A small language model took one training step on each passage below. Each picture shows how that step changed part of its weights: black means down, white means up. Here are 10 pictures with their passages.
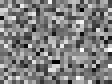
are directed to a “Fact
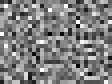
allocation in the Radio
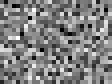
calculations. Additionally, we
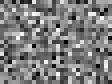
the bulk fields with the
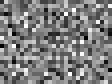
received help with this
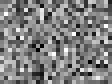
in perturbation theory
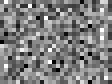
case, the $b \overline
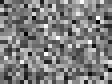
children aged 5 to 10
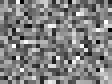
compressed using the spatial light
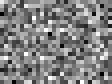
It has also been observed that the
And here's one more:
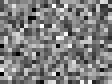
sensor was installed at a
